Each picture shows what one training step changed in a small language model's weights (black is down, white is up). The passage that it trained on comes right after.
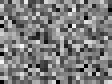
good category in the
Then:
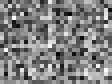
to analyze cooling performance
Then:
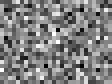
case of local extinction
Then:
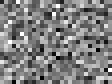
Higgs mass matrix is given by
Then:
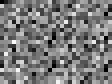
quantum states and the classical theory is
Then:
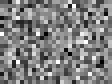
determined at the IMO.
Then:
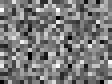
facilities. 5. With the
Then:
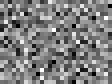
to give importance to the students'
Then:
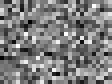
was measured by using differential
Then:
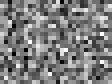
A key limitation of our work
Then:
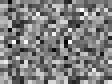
A complete description of the
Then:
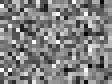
at arbitrary positions
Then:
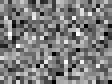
a given Fe^{2+}
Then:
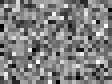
include elements that allude to
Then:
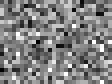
demonstrate that traction force and
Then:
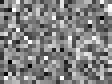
resin infusion format and
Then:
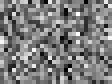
of the TCP become zero
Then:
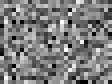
that the superconducting state
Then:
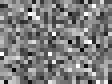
\langle \eta_{\rm
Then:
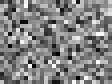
Many factors that cause
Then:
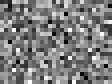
potential is a linearly decreasing
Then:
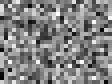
obtained from SuperChic
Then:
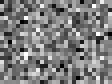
identifying any coordination
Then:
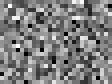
larger than a characteristic value,
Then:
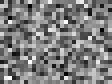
There are many problems relating to
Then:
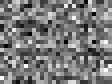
used for comparison only. We use
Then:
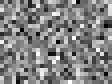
from social media [14].
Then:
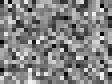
, n and t variables denotes
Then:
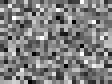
value between 0.184 and
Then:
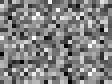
In the LArG4
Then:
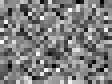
patents [26] and
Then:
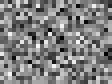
in particular, it must satisfy
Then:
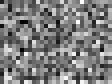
binary away from the
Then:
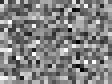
main point we wish to make
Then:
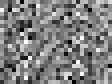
failure (Table 1).
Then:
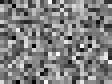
by Schönau
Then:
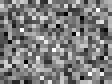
in the Pearson-based
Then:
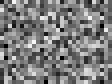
over the rest of the parameters
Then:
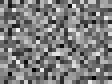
low. These findings indicate that by
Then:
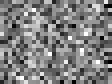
ESBL genes
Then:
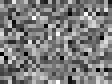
the intervention effect from natural
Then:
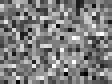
in an assessment report that is
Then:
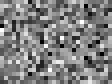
that in unmagnetized
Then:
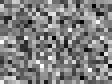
energy resources using the analytical
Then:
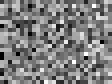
elder people to participate in
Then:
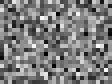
over the slit may be
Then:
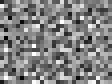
private school teachers in
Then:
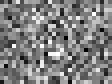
Solar system applications require the
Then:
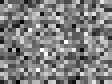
details to understand their design and working
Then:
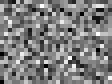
fact that it is bowel
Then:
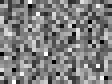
For angular broadening
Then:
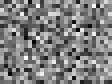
across the range of ratios.
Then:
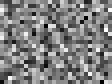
Figure 6: Big - open
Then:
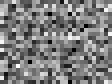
region. On the right hand side
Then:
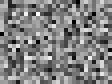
The Al₂O₃
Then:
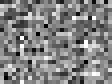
strange behavior disappears
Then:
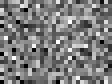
fraction for the outer regions.
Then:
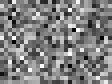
the FraudS+ project
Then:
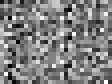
bond defect, for the
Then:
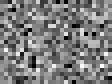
default run. A positive
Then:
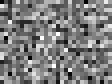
weak condition for the projective
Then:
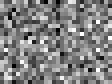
the materialities of given images –
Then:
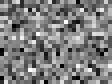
Finally, note that the
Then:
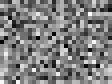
the following we will use the above
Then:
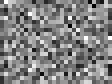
\xone:\ \qquad
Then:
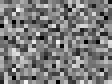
that the physical Hilbert
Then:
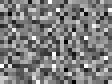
for access to the RRES
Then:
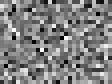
this research. Functionalism
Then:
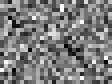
the instability strip would have
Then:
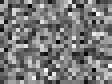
regularized. For instance, one
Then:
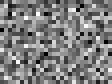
expression. The recombinant
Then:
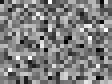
Initiative for Human
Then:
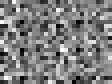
comparative study. *Journal
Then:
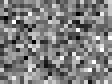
break-up speed. Hence
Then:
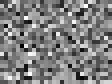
international research much less
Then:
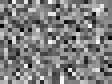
into the following steps; -
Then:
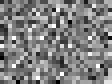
road from NISQ that
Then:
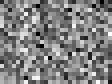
CIC} % \and
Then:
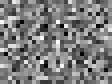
environmental management. *Energy
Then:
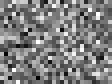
of Slippery
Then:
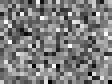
with a gaussian of variable width
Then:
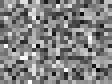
sim time assuming spike
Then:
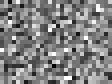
ISM observations then fixes
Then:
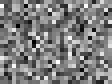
not been studied in detail.
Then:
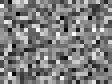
superconductors through its
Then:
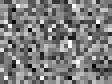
their progress. Medical
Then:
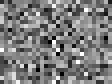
Chang MS, Caram
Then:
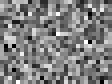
as discrete sums.
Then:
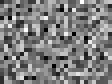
bottom of the storage
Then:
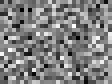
X-ray spectrum is particularly important
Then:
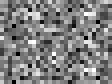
\begin{abstract} The
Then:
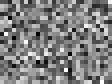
there is a gradual development
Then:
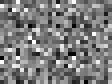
thus allowing more ISM to
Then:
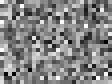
Brussels, 19
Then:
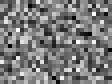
which cause pollution are
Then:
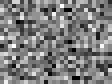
after 1997, the change from
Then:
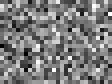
in general depends on the light's
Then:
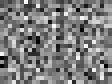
between exchange interactions and quantum
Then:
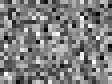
the presence of one or more of
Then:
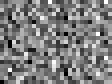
and masses of the dark sector particles
